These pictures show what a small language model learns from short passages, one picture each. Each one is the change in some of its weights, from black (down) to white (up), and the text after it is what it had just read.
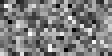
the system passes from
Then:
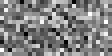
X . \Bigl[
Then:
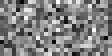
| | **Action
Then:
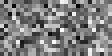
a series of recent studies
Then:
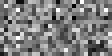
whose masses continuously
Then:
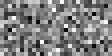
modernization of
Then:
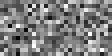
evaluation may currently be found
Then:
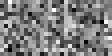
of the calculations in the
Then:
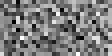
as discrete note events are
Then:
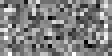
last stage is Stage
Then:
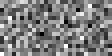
same number of new parameters
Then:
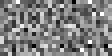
and remove operands from
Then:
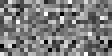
lattice are randomly occupied
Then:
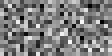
information in speech while
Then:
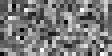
Upon entry of
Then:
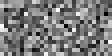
C1 (with weights
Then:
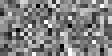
We numerically compute the
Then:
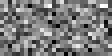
Discussions} In
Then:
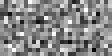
product of these matrices
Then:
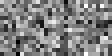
we remark that another physical
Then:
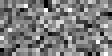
maintains a high
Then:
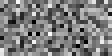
to reduce Poisson noise for
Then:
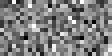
using the joint probability density
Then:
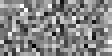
and asymptotically normal:
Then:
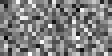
are either stable or
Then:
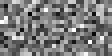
becomes an impurity embedded
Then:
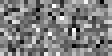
Hubble diagram up to
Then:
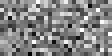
However, here we would
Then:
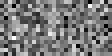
enters the formation of
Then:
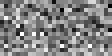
does not hold.
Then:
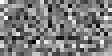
a method from one class
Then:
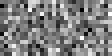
separating the effects of
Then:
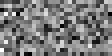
closer to that produced
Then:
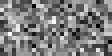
any means and the area
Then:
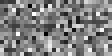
result that can be
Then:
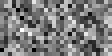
the typical cut for the
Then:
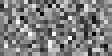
these two quantities enters
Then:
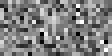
as it is seen in
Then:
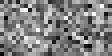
This seems to raise
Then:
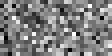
the occurrence of spin
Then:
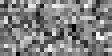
electric field is given exactly
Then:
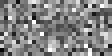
Only the parametric
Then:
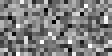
western food
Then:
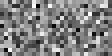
Recently, the
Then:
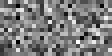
a hydrogen atom with
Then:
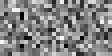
and Appendix A below):
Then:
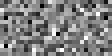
conductance depression varies
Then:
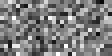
$k$, the number
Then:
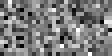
of the perturbation in the
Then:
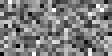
of the spectrum remains
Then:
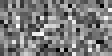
a dissipative environment.
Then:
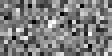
structure (the remaining 7
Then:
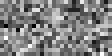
In many cases, we
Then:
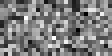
of *F* is
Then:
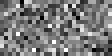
cube as the rotation
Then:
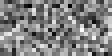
the DM results and
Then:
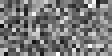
strong ($N_{\rm
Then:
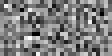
over all questions. The
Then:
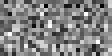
group and constitute a
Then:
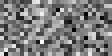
confirmed to host multiple stellar
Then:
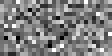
shape can be decomposed
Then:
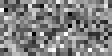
Coulomb interactions and the
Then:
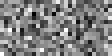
the viewpoint of human
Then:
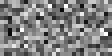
focussed on a simple
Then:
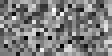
other modifications of the
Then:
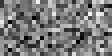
(only low-pass
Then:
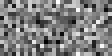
state. This algorithm has
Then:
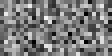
its forecasting
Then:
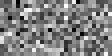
primary (1) and
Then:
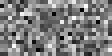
the operators cancels
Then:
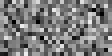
approach. Electron correlation
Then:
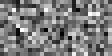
$T$ is also
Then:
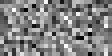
and negligible everywhere
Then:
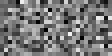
$R \approx
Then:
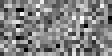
mutual inductance between
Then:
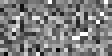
through the Heidelberg
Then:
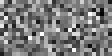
model. In this
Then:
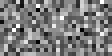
electrode. The analysis
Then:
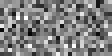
larger number of members
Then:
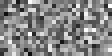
corresponds to the asymptotic
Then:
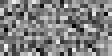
and simplified analytical (solid
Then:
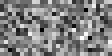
to optical branches,
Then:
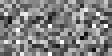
malware network traffic with
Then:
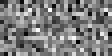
is delivered at
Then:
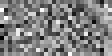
that the hamiltonian
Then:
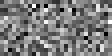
key can either be
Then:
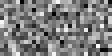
Among all the
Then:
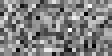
sustainable consumption
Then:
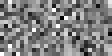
of the number of sensitive
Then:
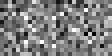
begin to interact until
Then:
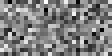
terminal types of cells
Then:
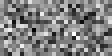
result, the system
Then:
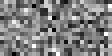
\eeqan From equation
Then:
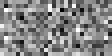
(b) that it
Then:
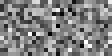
to the inverse decay
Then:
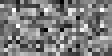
$\alpha$ is equal
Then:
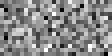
substantial gain in terms of
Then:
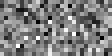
the relevant range of
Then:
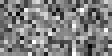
are meant to describe
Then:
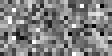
is also a function of
